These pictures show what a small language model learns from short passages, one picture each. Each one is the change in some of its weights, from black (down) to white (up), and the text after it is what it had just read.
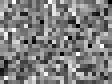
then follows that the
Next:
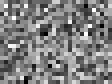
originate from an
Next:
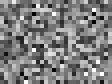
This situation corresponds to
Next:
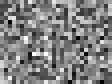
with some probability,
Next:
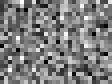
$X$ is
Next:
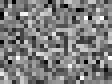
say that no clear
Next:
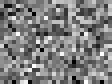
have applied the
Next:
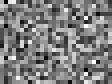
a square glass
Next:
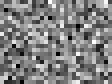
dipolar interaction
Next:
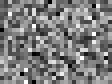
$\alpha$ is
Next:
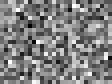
performed fracture
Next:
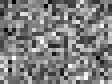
further shown that the
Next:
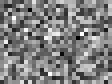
can understand changes in
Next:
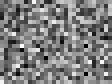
a combinatorial representation of
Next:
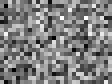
different kinds
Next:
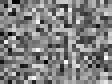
field works for all
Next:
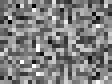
line with the line
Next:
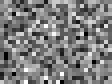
experiment only; it
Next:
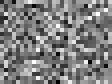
energy and variance close
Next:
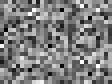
construct the final
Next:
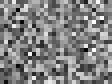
This is of course
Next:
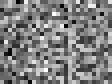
an augmented
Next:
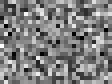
there are no parabolic
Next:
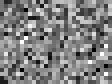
following properties of
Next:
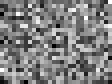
other hand,
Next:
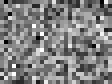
band). We analyzed
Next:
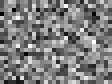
production cross section.
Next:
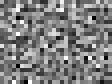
maps of the
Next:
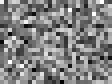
free parameter. This
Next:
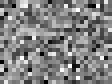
phase-space region
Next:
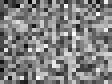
structure in which the
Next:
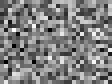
is a flat
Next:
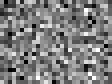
th}$, where
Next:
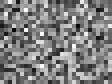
all types, including
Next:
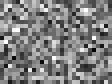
well. This fact
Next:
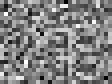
Engineering and Science,
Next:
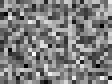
is relevant to
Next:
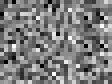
note that the expression
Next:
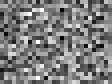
this coordinate the parallel
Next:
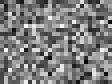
integral is then computed
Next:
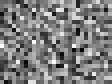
sets involved have no
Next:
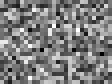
as on positive lower
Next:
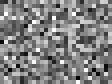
task model for partial
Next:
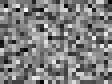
error correcting
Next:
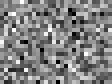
--- he reported that
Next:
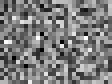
notation. We let
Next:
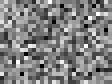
a given material.
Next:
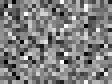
chances that the
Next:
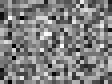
possible to prove
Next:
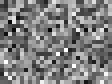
of exact degeneracy
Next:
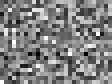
the introduction of
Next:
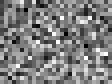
$L$ of
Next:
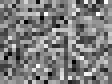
intrinsically bright
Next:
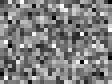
we prefer to
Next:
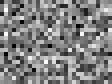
learning explainability techniques
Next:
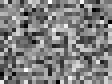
and it is this
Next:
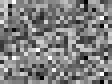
also shown in this
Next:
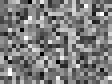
\in {\mathcal
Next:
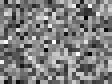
overall return in the
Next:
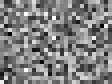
it just contributes
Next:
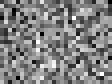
application we shall give
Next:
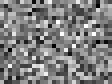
the a priori estimate
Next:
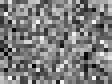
true, provided the
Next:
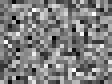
enumerating the
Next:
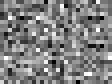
gets to be
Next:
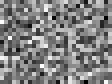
the proof of Theorem
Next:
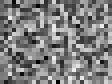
and only if both
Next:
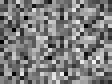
useful in a more
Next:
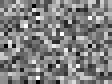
breakdown and the
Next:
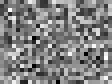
through the concept of
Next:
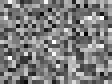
claimed in
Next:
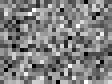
before. In the
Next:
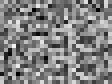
for the distribution of
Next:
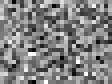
a set of linear
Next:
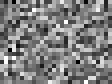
of the essential issues
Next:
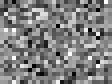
on whether the choice
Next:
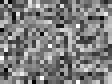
Day =
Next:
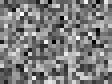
This in turn is
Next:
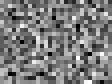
dual to each other
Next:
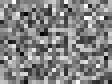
throughout this work that
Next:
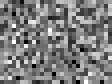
been widely used with
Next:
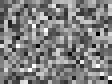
is the mass of
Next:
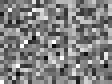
the coordinates of the
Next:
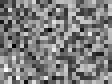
given a domain
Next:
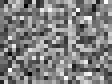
in W90 are
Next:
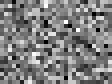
cohomology. An alternative
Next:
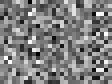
\geq s -
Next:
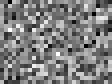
the lagrangian
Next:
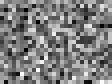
repeatedly at
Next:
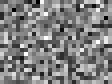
discuss our results.
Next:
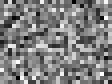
to get an
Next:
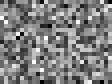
reduced density matrices
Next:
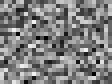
The second extended
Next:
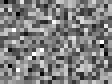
\quad &
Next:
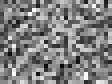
in the initial hard
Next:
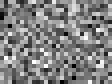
not universal, but
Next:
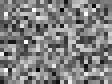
users, the task
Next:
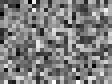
distribution which has
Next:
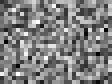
rate of success
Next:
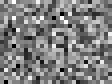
zero. Following
